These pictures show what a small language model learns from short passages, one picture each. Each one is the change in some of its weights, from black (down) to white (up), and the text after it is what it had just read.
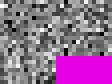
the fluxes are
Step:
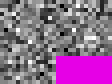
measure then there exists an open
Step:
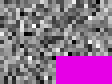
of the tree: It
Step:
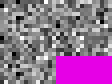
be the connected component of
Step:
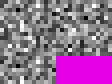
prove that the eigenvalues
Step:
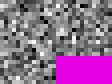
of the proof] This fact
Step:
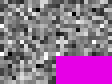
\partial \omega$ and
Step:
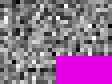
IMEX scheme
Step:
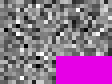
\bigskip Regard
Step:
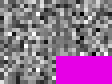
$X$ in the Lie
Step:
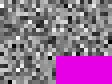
with jumps.
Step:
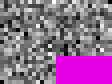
operator with periodic
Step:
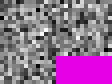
\ \noindent {\bf
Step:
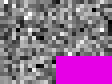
\atop \vert
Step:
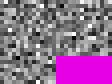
is defined by the function
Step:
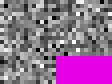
test points, respectively.
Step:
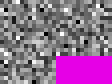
: The result is clear
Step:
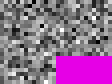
the categorical point of
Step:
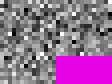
zero. However, their
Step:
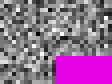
by definition, critical
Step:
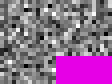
that the MNLS
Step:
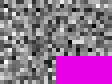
0$, and must
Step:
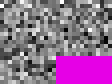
is obtained from a disk
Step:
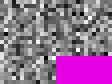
$F$ is also
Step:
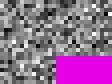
of fixed degree with all
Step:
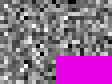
to convert the nonlinear
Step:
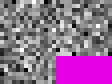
such that $P =
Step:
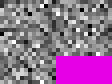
H_\ell \cap
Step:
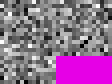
is flat as a
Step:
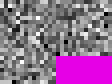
this case). We consider the
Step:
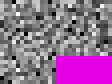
in Section~3.
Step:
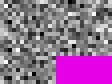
the classes of the
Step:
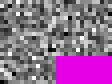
total {\it direct
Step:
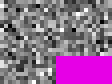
revealed more
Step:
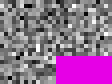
of the affine spaces
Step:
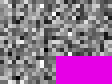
theory are best stated
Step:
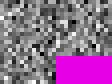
for model selection,
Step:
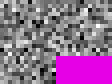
packages for
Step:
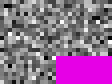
dimension $n$, where
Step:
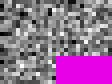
the hypergraph $\mathcal
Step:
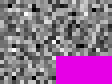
counit $A
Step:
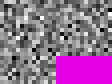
A}_n$, the only
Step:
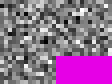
$s_i$ and
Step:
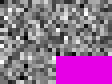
help since the values
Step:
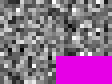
with different models and different
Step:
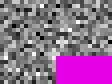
$\C$ -linear
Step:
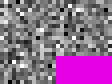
et pour tout
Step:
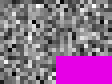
In order to state it
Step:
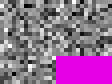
of the principal
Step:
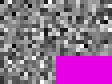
distance can be obtained
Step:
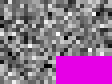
the fibers), then
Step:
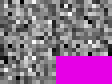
Let $C \rightarrow
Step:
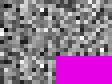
the state $j)$
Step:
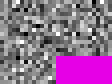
in the variables~\(
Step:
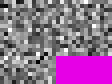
0$ is a smooth function
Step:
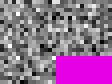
following steps.
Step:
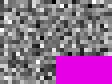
load buses.
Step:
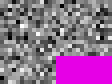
line or circle.
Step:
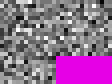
hence some differential of
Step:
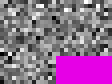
This is true under some
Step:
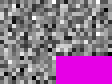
``A new design for
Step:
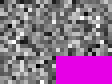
Z_4 \oplus
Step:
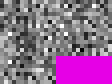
The main goal of
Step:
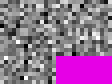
be equal, so we only
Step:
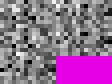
of clopen subset
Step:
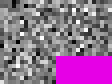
the unit ball of
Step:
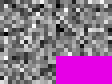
and $ \lbrace
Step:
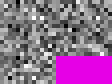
analogous to the
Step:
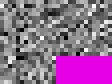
of $E'$. For
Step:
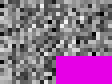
norm preserving
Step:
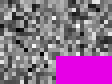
congruent to a
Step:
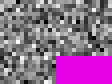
proof. □
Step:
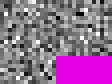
on adding $v$
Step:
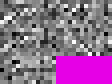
BSY may not have
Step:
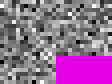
means the induced Lie
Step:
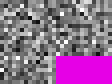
where $B$ is a
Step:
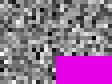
a Markov
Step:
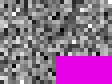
Thus with these choices
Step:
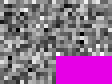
imposed at a
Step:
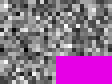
closed subscheme
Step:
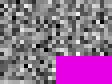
be chosen to generate
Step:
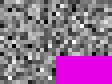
show that when $\mc
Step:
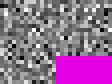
graph $G$, we define
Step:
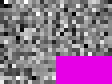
body $K$
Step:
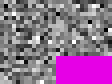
holds. In the general
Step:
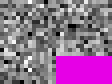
exists a constant $ C =
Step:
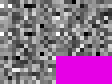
domain of convergence of the
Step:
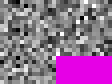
and in particular at the
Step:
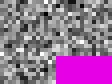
the series converges
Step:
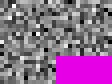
to more close to
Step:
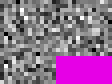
s \geq 0$. The
